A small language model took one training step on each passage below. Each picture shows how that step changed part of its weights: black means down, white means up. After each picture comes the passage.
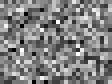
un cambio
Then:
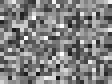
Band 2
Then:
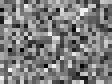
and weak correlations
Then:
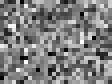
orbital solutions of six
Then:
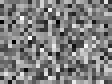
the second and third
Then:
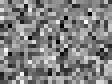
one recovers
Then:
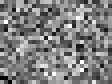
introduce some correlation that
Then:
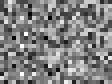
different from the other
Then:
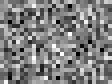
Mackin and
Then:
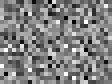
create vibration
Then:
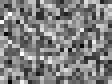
et évaluation en
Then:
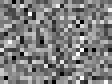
é essencial
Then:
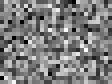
and others from
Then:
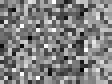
convergence sampled on
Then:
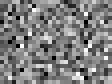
how many participants remain
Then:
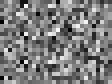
sections of 1
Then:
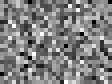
fight with
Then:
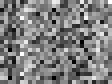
complexity of computing the
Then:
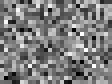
by two processes;
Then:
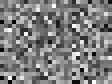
of the common
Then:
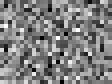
wider FOV
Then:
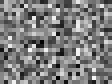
trust and
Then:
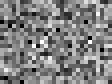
which contain
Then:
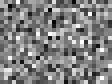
tourism by
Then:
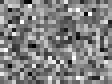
asl materialning
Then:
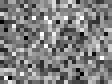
point out that the
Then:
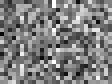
cutting tool the
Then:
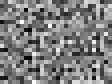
a level of
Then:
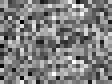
impurity and on
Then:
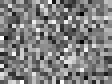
amalga oshirish uchun
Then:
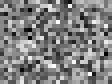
The results were not
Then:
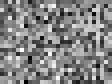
a shared
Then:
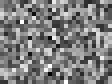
framework in real
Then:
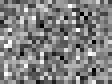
(or exactly
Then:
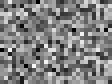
to the European
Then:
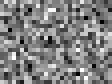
los ponga
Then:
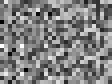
the color of the
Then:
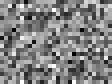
we use the original
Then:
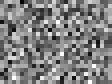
in Cultural
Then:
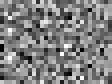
cone of size
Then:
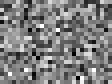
[PMC free
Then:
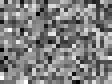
of neural networks.
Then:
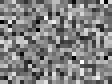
to the UV
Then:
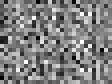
or less than one
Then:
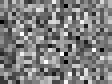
tail and one
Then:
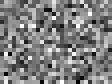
anger on your
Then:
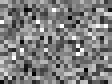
un nuevo
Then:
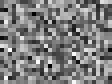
by using the
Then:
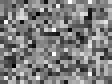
original OFDM and
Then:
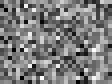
between applications and access
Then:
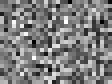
FORMS AND
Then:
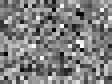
do estresse
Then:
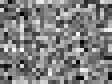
которых в
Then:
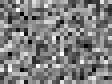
You can not
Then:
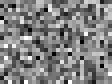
$\sigma$ errors
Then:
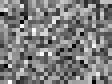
Power India
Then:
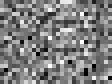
visual areas are required
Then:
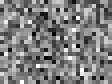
predictions will have
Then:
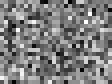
emission region, and
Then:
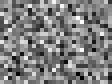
thought to
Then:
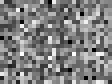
this submission
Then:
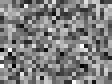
sum of both the
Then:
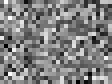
ODP is
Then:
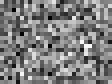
physical principles of
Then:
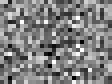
el momento del
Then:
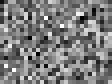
are small for
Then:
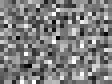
were cannulated
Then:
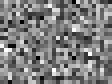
and reducing the
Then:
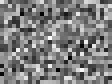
does it apply the
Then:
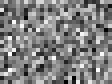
3. Води
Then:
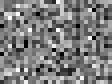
de transição visual
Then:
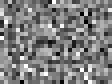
Declaration of
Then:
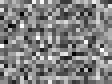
records etc.
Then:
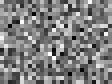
initiation in terms
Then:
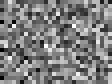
that of the primary
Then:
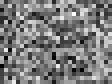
efficiency and accuracy of
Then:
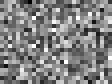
spend in any
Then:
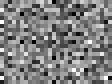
um feedback mais
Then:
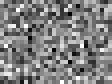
os programas de
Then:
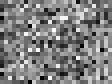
later transfer for analysis
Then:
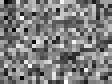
environment and efficient use
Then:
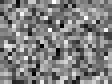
the metallic
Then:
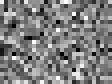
certain perspectives.
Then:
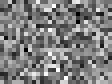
recognized as
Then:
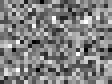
debit and
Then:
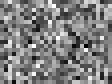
as compared to rural
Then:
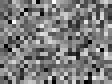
DDI community
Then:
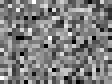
Ularning milliy
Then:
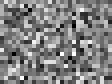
perda severa
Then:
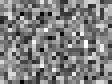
it can be noted
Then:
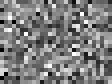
of the elastic
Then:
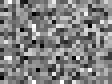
through using of
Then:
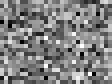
which is clearly not
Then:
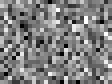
is walking
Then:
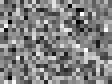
cases. E X
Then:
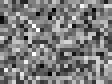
final step of the
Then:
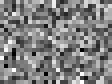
body locations.
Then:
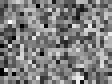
increasing compressive strength
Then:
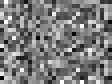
is from 1 to
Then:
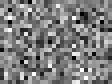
of both sexes
